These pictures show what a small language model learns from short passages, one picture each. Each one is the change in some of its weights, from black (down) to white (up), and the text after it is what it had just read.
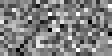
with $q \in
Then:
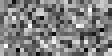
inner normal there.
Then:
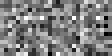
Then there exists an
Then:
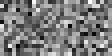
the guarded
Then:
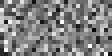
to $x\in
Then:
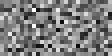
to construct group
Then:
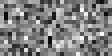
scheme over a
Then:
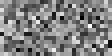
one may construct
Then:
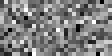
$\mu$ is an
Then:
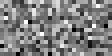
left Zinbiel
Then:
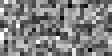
\leq k \leq
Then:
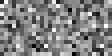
small proteins
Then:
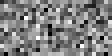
are nontrivial
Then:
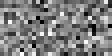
for estimating the order
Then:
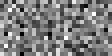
\pi a}
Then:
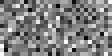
rows of our
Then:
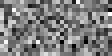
is still associated
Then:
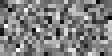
deterministic version of
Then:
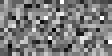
the permutation
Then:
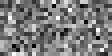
qui doit
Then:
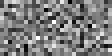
by the strong
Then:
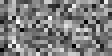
that occupy
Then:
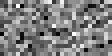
we have proved that
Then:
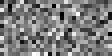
sides of these
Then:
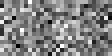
ways to
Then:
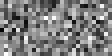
the test for a
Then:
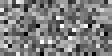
! \right )
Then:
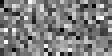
its tangent
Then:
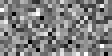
using real data.
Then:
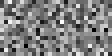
to $x$. The
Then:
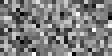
collection of
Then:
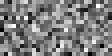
fixed nonzero
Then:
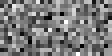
points because multiplication
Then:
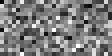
said to be
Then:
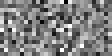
for $z\in
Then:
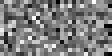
after a simple
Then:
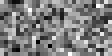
sets iff it
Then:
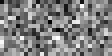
analysis of the
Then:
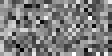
the fact that no
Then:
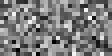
a two-dimensional regular
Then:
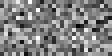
which also yields the
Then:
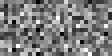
correlation function
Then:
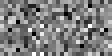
diagram in a
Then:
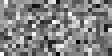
we finally obtain the
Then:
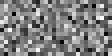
its dual.
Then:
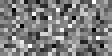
set of gaps
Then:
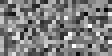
of differential operators
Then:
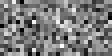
do not need this
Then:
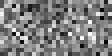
have introduced so
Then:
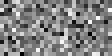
Alors $\theta$
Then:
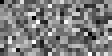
numbers to the formula
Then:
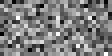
a moment that
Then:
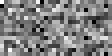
for all but $$
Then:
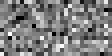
the braids
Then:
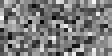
can assume that $\partial
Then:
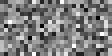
As far as we
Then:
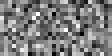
critical point
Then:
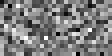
of our work is that
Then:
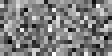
order 2 elements.
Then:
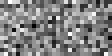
\cos t +
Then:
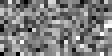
Hartwig and
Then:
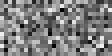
d} \] form
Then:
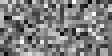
\otimes _{F}
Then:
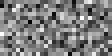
that the top dimensional
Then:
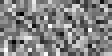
this article:
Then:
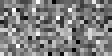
bijection $\sigma:
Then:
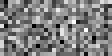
in January
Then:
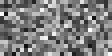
a non-algebraic
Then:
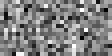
Denote by
